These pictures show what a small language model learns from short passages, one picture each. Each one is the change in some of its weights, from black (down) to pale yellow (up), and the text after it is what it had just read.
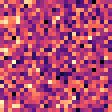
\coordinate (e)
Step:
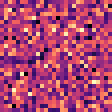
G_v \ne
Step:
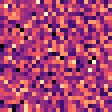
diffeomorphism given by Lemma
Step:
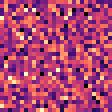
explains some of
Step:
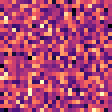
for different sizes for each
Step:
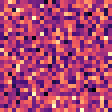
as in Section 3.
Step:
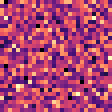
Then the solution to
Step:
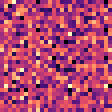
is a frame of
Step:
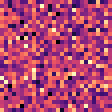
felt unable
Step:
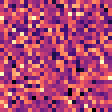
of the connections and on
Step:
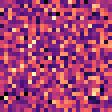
the literature with enough details
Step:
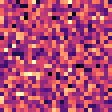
where a system has
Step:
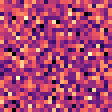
constraint by an elliptical
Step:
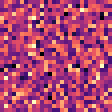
in the literature (see
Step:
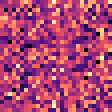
unnecessary components
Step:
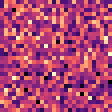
only on $n$
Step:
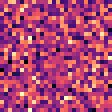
satisfies the hypotheses of
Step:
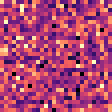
than 4, or both
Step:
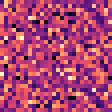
have that the function
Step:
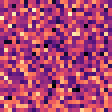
and the ratio of variance
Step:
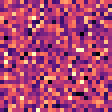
in the Fuchsian
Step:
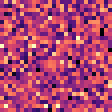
values of the parameter
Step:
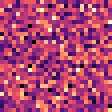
standard Brownian motion, l
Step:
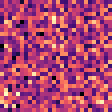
$. Given the invariant measure
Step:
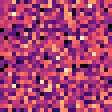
for more details.
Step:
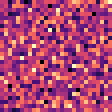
the tube hypersurface given
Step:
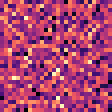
$L$ and
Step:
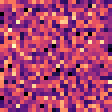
thank Matthias
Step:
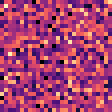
to achieve the above equivalence
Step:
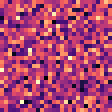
an extensive survey
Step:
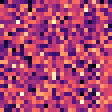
follows. First, define
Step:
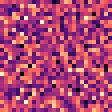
of parameters. This is
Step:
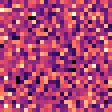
iz zero, being
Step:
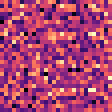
derivative of the logarithmic diffusion
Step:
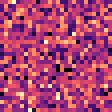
is compatible with the
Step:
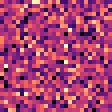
going to decompose
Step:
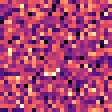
equations for $f$
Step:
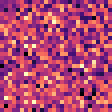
the discretization. \br
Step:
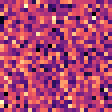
and hence the extension operator
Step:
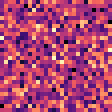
conjugate isothermal
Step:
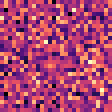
present the conclusions of
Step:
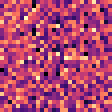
del $\Delta
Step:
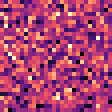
point corresponding to this value
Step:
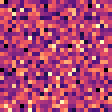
(HHO) methods
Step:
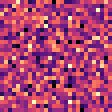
diagram of this representation.
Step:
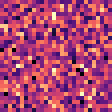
Poisson problem. The problem
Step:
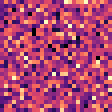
powers of $\eps$
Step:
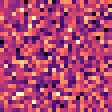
see in the next section
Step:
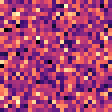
be chosen to satisfy
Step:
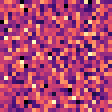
whose strict transform meets
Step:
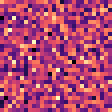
exact sequence %\[
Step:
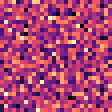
it crosses the imaginary
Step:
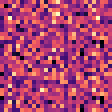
following proposition holds.\\ \\
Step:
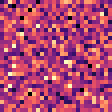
which is the identity component
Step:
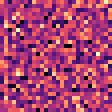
be interpreted as heart
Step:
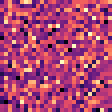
L\'evy measure
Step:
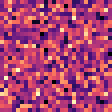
over $k$. To
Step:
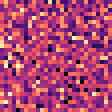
the localised one can
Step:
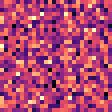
for which the parameter bound
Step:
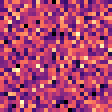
constants $\gamma_0
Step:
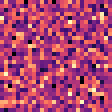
that the following diagrams all
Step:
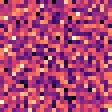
up to the final time
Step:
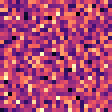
hold true for every
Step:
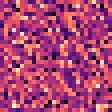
of solutions $\chi$
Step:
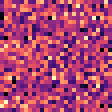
condition (\ref{item
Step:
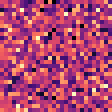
by these two curves,
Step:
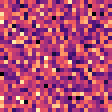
of a vertex set
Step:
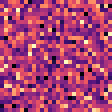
such as the Cauchy form
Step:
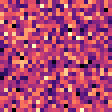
kernels in a metric space
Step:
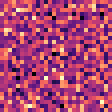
Lemma 3.5 in
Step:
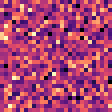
moments of $z$
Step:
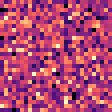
\item For any
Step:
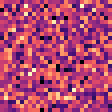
is called a {\bf
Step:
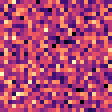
is a unit in the
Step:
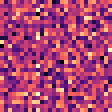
to apply the smooth test
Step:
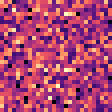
is made maximal by a
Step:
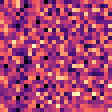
the other one we use
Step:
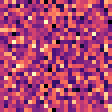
in 6 out of 9
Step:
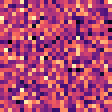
of the voltage.
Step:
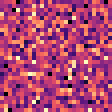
a seed system such
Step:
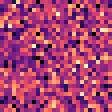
G$. Introduce
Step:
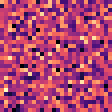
a model provided Th is
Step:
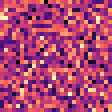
cycles. Any even cycle
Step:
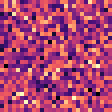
techniques in symplectic topology.
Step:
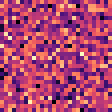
space iff it is a
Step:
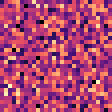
question one can ask is
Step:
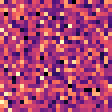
to obtain exact local and
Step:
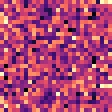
certain extent when the
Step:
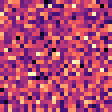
Later we show that
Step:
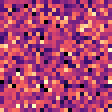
et $v\in
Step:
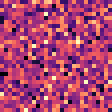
sharp characterization of the standard
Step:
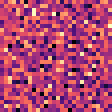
$G$-invariant and
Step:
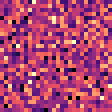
us fix the following
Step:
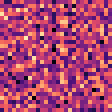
briefly to the usual,
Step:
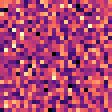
times. The transition probabilities
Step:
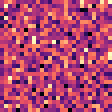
$G$-modules with
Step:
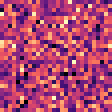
About calculating
